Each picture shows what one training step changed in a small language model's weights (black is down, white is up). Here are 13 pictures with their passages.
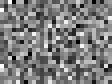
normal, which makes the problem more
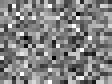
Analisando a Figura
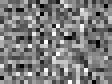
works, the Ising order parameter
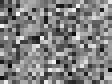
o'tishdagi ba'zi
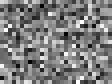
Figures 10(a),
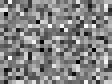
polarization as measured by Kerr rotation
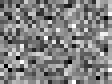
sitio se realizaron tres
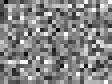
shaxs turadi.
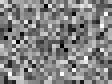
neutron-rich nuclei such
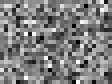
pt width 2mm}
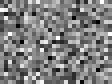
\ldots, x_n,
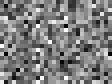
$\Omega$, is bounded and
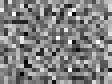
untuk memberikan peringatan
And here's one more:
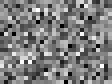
joint spectra for a finite
